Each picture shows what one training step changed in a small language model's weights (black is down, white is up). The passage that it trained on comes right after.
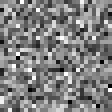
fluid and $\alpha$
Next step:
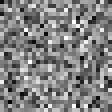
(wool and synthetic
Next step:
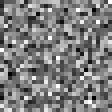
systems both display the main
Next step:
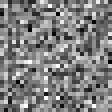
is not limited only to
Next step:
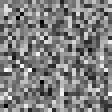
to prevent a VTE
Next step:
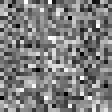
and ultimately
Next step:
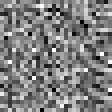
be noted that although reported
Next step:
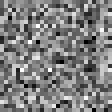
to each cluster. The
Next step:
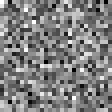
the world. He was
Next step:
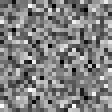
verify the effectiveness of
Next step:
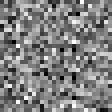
provide an account of
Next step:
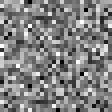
point of contact for data
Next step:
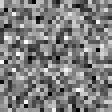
However, in this new
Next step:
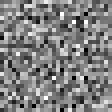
random polymer in two continuous
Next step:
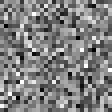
exhibited toxicity
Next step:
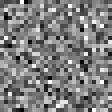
qubit operators. For
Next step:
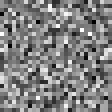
control group, but the
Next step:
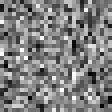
some of the solutions that
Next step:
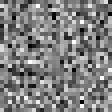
the transmitted fundamental
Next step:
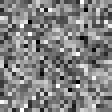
not touched upon
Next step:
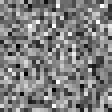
on $eB$
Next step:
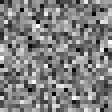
the membrane with
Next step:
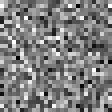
$r$ and for
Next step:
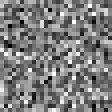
adult humans.
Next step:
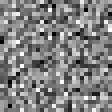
study in 2021 showed that
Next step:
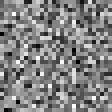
required by the Fe
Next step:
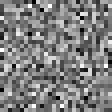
relatively mild temperatures
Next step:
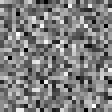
meanings into themes
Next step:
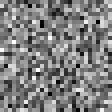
as in this case,
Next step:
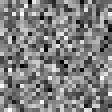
has had a secondary learning
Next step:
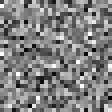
integration of emerging technologies,
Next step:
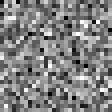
in Fig. 2,
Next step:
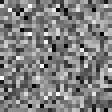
usually averaged and expressed
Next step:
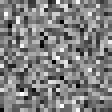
could be heated
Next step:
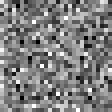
being so far below the
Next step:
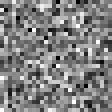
advantage is that the first
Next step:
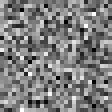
greater in women. These
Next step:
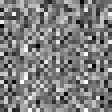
perpendicular to the current
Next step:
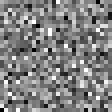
interband plasmons
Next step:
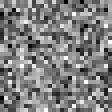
the piezo
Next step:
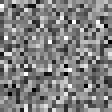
target population: sex
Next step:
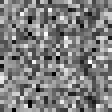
character, given a previous
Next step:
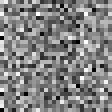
manual weeding
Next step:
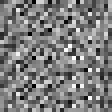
x x x x x
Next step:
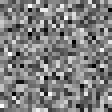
among the female children.
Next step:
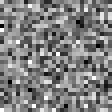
traffic anomalies in
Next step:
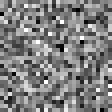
students' achievement in
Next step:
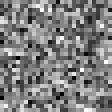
that the infinities in
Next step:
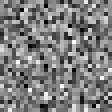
the robot position.
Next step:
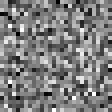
we finally obtain the result
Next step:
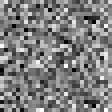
tunneling. The exponential
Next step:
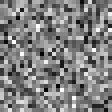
with different programming skills and
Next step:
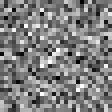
; - duration of the
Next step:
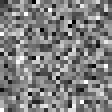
places of the
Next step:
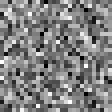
covered with
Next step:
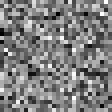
the disorder which make
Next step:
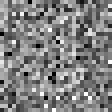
is affected by the change
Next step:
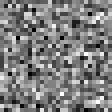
the capacitors represented
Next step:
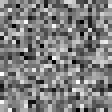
tail''. In the
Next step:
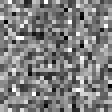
in end of June
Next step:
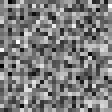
a constant gain over
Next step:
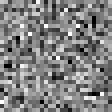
grown throughout India for
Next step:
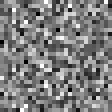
changes that occur due to
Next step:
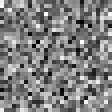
coefficient with the dimension 21
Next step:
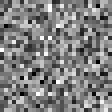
both as a physical
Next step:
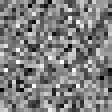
x is the amount of
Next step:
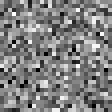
hops, where
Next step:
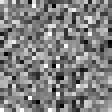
potential is the same as
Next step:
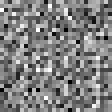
gets dissolved within
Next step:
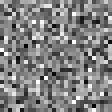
high-energy electromagnetic
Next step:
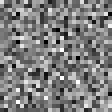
speech should have a correct
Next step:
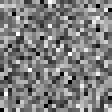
two glass plates
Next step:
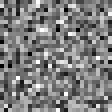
valuation not only
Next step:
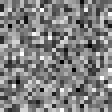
temperatures in the range
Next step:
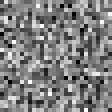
those in the rest of
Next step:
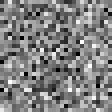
D2 steel.
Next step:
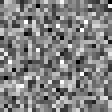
addition of V,
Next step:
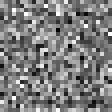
$\a$ which
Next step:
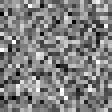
combined with cow
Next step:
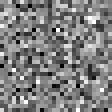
functions which we want to
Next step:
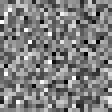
fabricated on a
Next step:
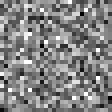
Centre for the Development
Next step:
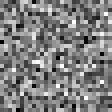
fixture that supports
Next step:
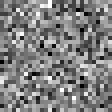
than the X-ray
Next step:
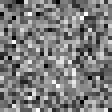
Whenever an execution
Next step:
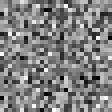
paper presents a method to
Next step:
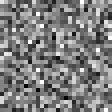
considerations. A total
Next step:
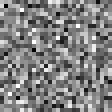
to conscious
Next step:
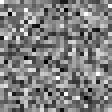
baryons. The
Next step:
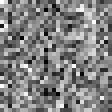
clear solution was formed.
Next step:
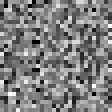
\nonumber\\ &&
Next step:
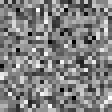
at the same epoch}
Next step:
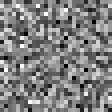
km² basin characterized
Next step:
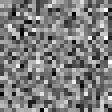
a critical piece
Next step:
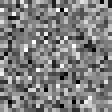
are looking to support
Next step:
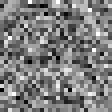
However, 100 mg
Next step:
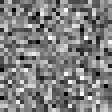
ultimately a
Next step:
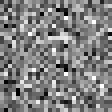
models and to facilitate their
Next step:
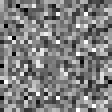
long short-term memory
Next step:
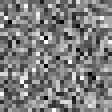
itself to be used in
